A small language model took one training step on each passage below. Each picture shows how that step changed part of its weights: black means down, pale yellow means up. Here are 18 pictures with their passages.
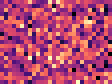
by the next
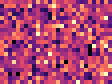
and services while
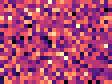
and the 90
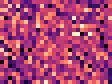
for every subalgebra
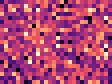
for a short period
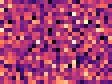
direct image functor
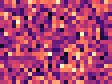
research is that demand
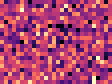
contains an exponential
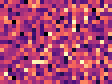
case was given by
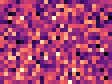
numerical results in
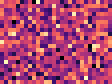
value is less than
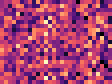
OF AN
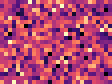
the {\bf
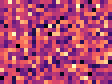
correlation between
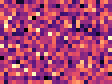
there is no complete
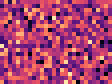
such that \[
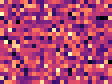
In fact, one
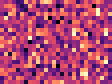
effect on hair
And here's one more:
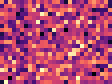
form, different
